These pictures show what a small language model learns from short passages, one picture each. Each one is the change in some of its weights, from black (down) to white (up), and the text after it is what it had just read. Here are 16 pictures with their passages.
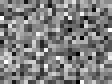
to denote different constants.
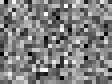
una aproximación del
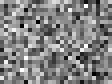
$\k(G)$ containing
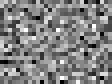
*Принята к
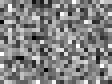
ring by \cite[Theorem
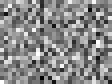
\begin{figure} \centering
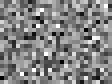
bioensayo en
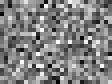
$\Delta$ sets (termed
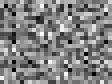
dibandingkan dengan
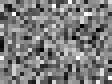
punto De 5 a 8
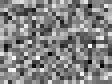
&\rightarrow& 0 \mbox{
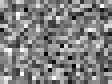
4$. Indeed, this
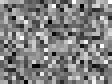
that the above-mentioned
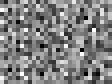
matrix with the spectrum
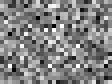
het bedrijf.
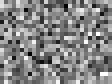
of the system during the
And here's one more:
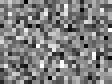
map. Then $g =
